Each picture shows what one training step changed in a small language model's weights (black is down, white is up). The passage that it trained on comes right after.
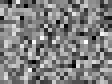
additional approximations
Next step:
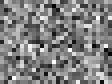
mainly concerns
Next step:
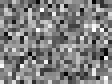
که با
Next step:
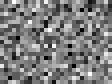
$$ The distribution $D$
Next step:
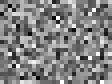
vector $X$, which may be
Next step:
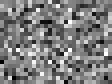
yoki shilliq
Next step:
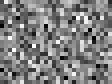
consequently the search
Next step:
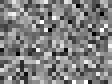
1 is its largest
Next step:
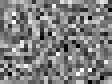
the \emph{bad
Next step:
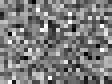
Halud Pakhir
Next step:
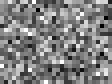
First we describe the
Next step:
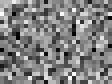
iterations needed to
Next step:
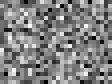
A\}$ the principal
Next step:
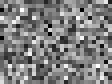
We end this section with some
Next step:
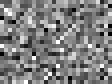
ve endişe
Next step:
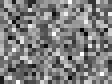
terminology used in the
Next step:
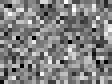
K. Wong, K.
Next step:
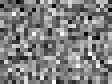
the generalized Euler
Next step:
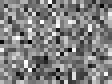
здатності до
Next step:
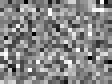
fait en classe et
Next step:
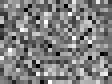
$u(x)$, defined in
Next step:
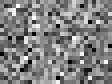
população, com a
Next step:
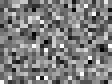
пациентов с
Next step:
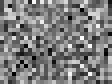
0, \quad \forall
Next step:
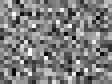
we elaborate their
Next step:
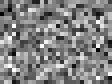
een taak van de
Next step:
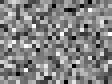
profanas y otros
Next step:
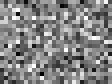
a measurable subset
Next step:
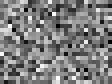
у сучасній
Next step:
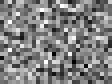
of a set $A$ with
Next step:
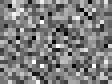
1$. Suppose that $\{
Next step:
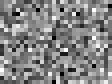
the numerical scheme
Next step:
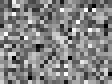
и основные
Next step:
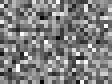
para o fluxo
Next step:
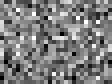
us consider the case of a
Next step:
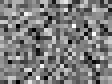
on Hollow Light
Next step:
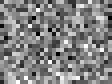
imposta pelos
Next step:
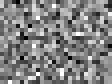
in oktober) en
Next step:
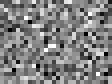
{\bf Example.} Let
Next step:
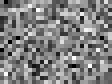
assumed independent of
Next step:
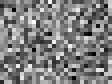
right hand side of
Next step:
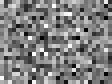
all non-negative
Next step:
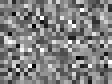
say, by passing
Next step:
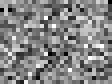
\end{table} The
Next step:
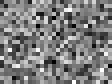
to the lack of the
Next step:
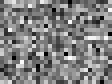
the notation of Figure
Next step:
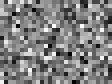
The administration of
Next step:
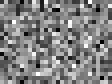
cui l'aderente
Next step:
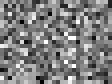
aus den theoretischen
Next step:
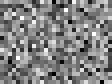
\infty$. Let us also
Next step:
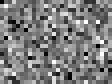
аспекты //
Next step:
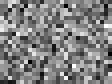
& Murodova,
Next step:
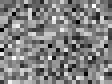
union of the lines
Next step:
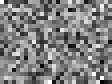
of $\mathcal{D}$ is
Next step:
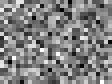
na província de
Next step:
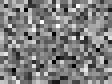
від учасниць
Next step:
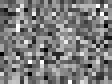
Mahmudov N.
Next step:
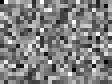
call $B_m$
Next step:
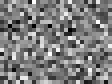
-- Fonte:
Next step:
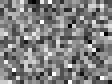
В северной
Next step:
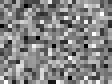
ikki kishi
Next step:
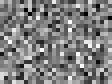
um *" processo de
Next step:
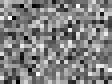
\tr \{\partial^\mu
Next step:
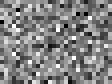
Dirac index of
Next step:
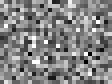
de $V$, en posant
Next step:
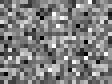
o'z vaqtida
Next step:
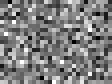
corresponding to a kernel function
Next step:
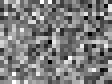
$\beta_\lg$ corresponding
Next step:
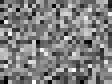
ingin belajar
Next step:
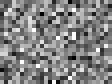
in state and regional
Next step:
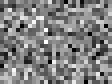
\rightarrow 0 (n\rightarrow
